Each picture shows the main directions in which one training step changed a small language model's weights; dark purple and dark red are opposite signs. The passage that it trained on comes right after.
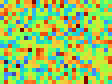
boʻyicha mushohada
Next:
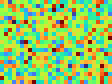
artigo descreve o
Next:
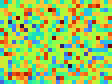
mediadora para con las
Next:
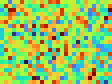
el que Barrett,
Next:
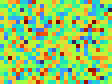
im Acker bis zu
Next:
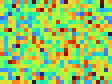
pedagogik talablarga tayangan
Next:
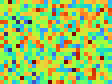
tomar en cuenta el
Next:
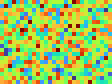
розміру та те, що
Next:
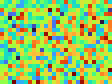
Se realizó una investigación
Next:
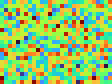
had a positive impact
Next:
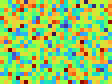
прикладної моделі.
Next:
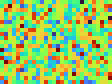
uzak yolda
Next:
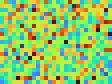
de la BIA es que
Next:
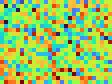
исследования описаны
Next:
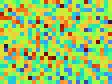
que necesitamos,
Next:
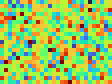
rendimento mínimo
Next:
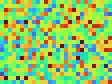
проектов по развитию
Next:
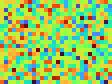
від тягаря
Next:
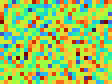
pasado mes de abril
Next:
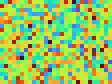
що відрізняються
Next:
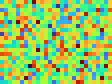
индустрией с
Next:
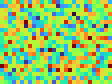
para brindar una
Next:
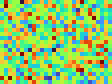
foydalanib axborotni
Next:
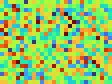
the final stages of
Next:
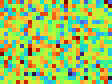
bo'ladi. Bularga
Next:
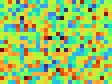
Інноваційні та
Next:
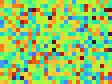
Effect of egg
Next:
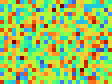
Bij deze analyse
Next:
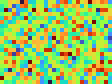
в нашей стране
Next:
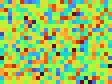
homilador ayollardan
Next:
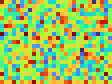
no Brasil**: olhar sobre
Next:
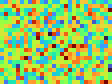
in the resulting ridge
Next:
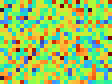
el índice de
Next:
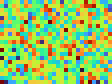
sohasi subyekti
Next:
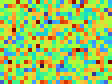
вигадати різні
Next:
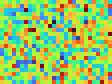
Nama*. Op.
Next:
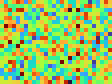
человека. В
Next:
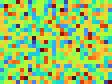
OCTOBER -
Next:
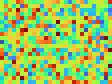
des interrogées sur le
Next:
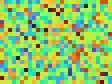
spray aluminium
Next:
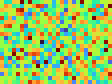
клишированной и
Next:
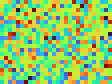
вакиллари орасида
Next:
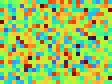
(x). Este aspecto
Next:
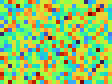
sociedade. Deixando
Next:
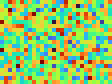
con Rosa Unanue de
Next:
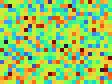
the dynamics of
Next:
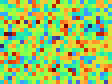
científica del país
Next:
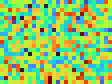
va geteroxron
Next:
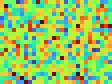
IN PREGNANT
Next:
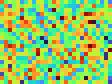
el estudio se concentra
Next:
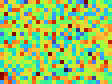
of the work is to
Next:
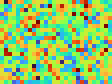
not find any important
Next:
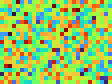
М. Київ :
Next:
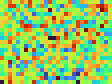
la homosexualidad
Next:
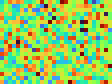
und Einordnung von
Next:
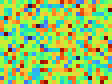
émissions de
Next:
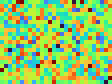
oshirishga imkon beradi.
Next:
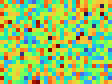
zid ma'noli
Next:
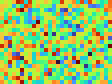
улар хизматга
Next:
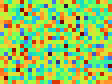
ultizaram pela
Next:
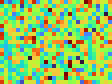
campanha e tempo
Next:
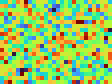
vivenciassem a
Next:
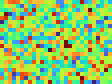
ini dibuktikan dengan
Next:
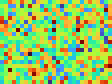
- d) Participar
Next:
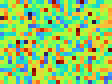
*The Rhetoric
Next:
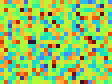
Hamidov X.
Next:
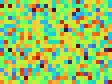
base no contexto sociocultural
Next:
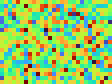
nahmen über 500
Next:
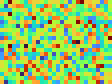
stromové patro
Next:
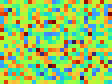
industries based on
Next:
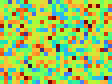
qudrati ila
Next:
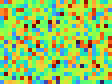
they know is when
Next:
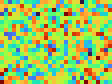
datar, dengan pokok
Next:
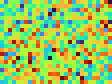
Listiny, resp.
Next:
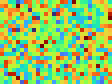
Folklórico de
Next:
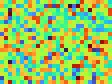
character visual designs
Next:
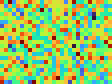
Shovdor tumanining
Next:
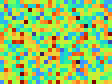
tilining izohli
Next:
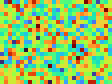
admin and consumers can
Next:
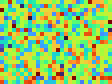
sampai netral dan
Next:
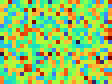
körüli, a
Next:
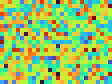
balki ta'lim va
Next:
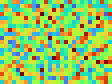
moloz taş ile
